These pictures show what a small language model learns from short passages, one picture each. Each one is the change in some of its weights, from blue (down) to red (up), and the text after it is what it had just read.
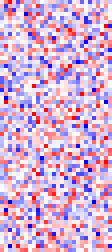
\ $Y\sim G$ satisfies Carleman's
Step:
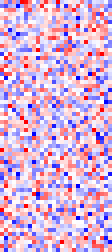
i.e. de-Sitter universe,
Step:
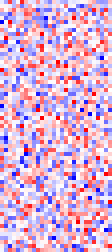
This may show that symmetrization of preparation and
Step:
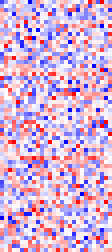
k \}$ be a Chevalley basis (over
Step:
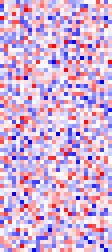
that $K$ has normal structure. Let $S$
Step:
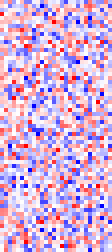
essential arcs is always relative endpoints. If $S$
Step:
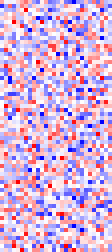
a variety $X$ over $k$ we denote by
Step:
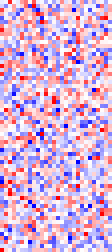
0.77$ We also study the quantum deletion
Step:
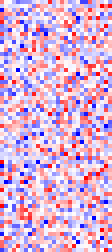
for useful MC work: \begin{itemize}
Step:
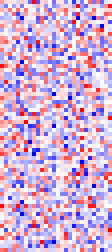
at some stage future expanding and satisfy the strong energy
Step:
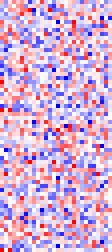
required. Recently, deep neural networks
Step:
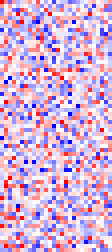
proof of this result. \bigskip} \noindent Let
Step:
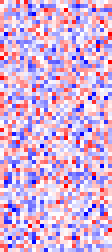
these settings, one source comb line out of 30 passes
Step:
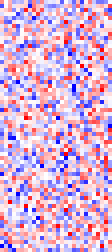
where $\omega \in \Omega$ corresponds to a specific
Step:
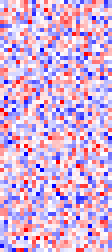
need to introduce Hankel operators. Let $g
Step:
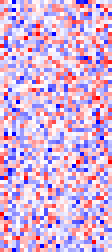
an attack method. However, using only ASR does
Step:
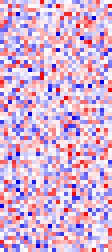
To ensure that country $c$ still has the best
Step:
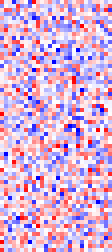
$U$ which are compatible. It means that the
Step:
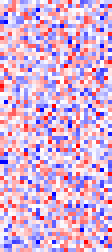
channels to generate the output channels), followed by batch
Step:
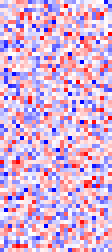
invariants of the symmetric groups to Weyl groups, following the
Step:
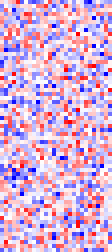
theory developed in this paper, would be to study the
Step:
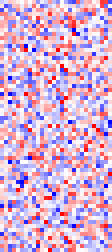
\end{equation*} We find that:
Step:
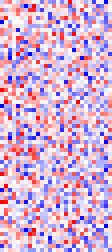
\lim_{m \wedge n \rightarrow \infty
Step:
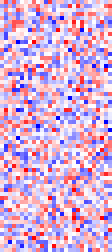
the sky during most of the year, for several
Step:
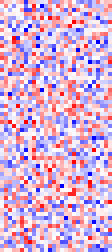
[0,1]}$ has both a fixed maximum and
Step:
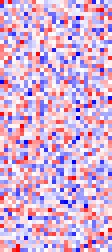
FWHM = 20\parcm\ for rest of
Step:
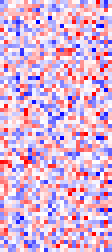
yet. This kind of extensive HR-TEM
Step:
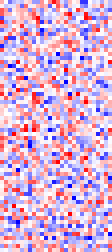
fact that $C>K_0$, we have
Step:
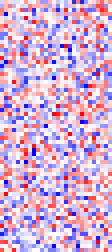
of $\Omega_S$ in terms of the laser power
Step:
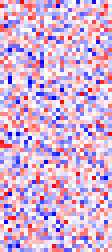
\Real^m, \e \geq 0$. For
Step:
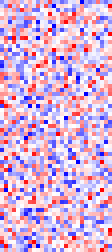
manner of a rigidly rotating wheel. The
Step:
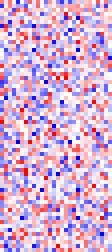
\item All categories are flat, i.e.
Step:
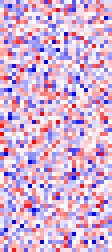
is inherited from the normal state band structure. This
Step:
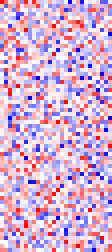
$\beta_{\ell}$ is consistent, so $\lfloor
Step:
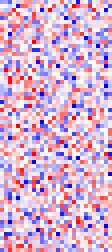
& \xrightarrow{h_n} &
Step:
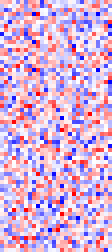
$B=P\sp A$. If there is a
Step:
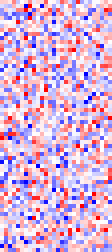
two black holes as a perturbation of the final black
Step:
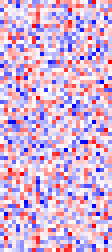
that the t-ridge estimator outperforms 5- and
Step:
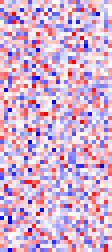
\gg$. By taking a basis of $\gg$, it
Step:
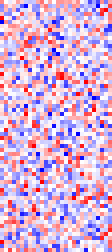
potential. The calculation of quark densities and quark number
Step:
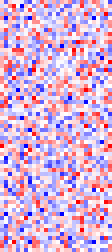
the same aperture radii as had been used in the
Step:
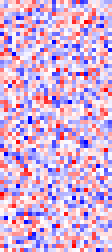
not accounted for by standard rate-equation models.
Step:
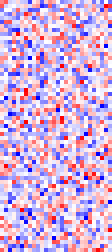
$-Y$ is the orientation reversal of $Y$.
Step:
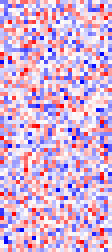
match. The wellness estimates for Athlete B
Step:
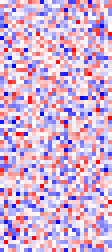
such that $\widetilde{Z}\neq 0$. Hence Theorem
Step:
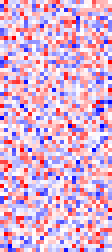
obtained 87.1\% F-measure in a public
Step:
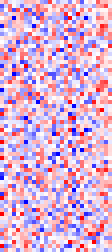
\cite{Sper:03}. In this paper we
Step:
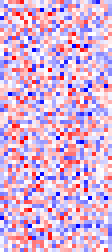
functions\labs{C2x}} In order to
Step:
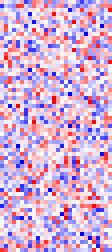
is consistent with the hydrogen content of Sh1 determined in
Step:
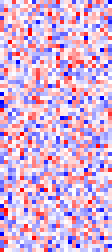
optimal test. The finite-variance condition (b)
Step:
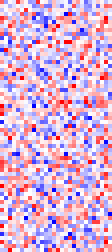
Loss/Gain Spectroscopy}
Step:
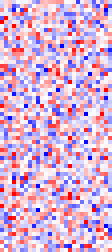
the application of noise transform and denoising process at the
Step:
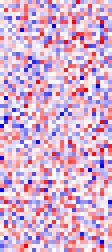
one of the graviton polarizations,
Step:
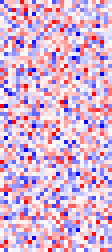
may find solutions of $\Li_\e w = f$
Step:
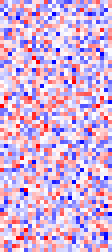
$L/K$. A celebrated theorem of
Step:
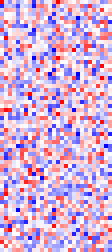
types of empirical data. Block-header
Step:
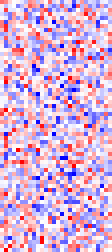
the Coulomb correction dominates the contribution of the production cross
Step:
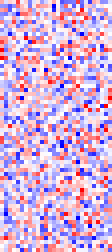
group $\pi$. From now on we fix $T$
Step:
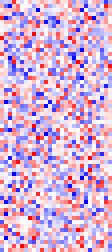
received funding from the European Research
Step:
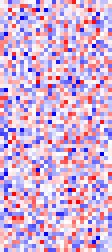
in which the human mind works, and therefore to describe
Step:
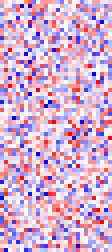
(1997). \newblock Bispectral index
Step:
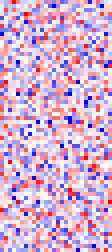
probability of each $(s-1)^{th}$ element satisfying
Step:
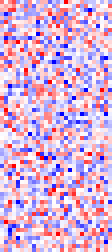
mass capacity $C^{\rm{s}}$ is
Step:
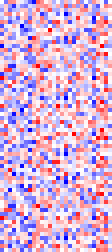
{Rafferty}, {Basu},
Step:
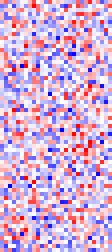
the inputs and the output from examples. The typical way
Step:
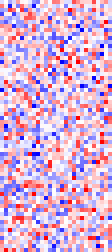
vanish even if the spectrum of the spin-fluctuations
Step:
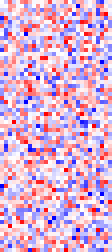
G) may cause significant deflection of the lower
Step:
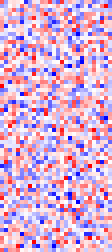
by $\vdown, \vup$ let us denote
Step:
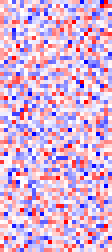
between SIMPLE and the other codes is
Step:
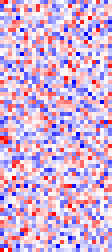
systems of up to five planets. We ran the
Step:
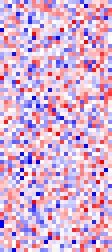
is transformed into a system of two coupled Laplace equations which
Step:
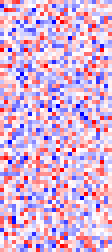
continuing evolution and nature of these relatively rare objects.
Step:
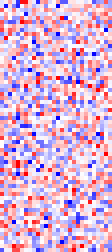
system, which returns the relevant coffee
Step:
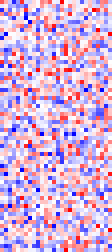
to in Section \ref{Section: Directly
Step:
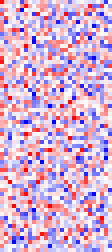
computer system can both shrink. Depending
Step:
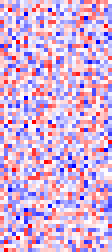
and\ \bibinfo {author} {\bibfnamefont
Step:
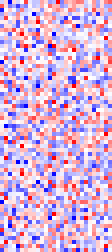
non-bipartite and quadrilateral-free
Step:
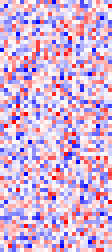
to approximate all-pair level-$\ell$
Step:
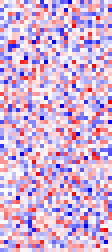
$C$. Now we have \begin{equation}
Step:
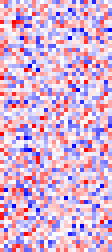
by the OWFA phase II. We have used the
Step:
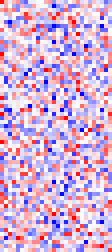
threshold at each level. After repeating the same experiment,
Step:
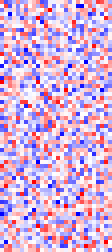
version arising from this submission. \section*{Data
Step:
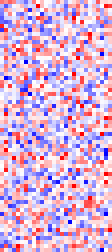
(7)$$ In a similar way it follows that the
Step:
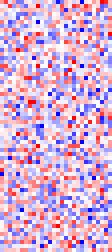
that $a_n U \subset V(\varepsilon,
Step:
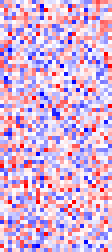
\over n} \parallel d_x f^n
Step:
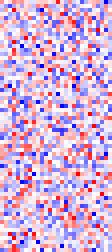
received pair and its fidelity with the original pair
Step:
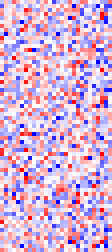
ce cas et, quitte à
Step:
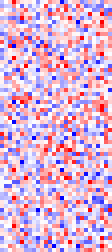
varieties \cite{Abouzaid06,
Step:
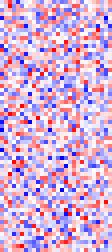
(see the details in \cite{Gar}). Let
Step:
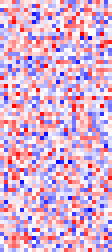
the `short' needle case of $l <
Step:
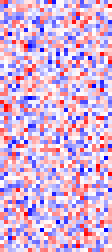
to the energy shell correction calculation. The reason is that the
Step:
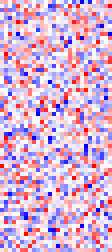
that the distance of an arbitrary zero to the closest
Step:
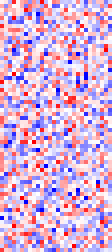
less feasible burst of star formation activity. As described
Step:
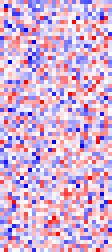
outcomes, it is ``sufficient" to calculate the
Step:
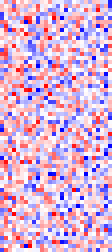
}\overline{u^{\prime }}^{\ast
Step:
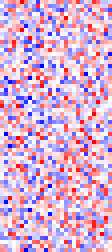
unconditionally ensured for neither of these two
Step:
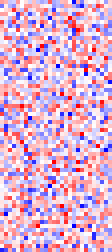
we use the Fourier Series \[ \theta_j
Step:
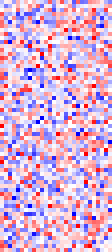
not find convergent results. When the PBH initial
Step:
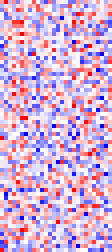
the technical word) to the trivial link.
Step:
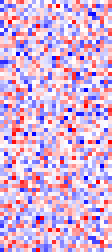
for any \(x \in Z\), any prime \(q
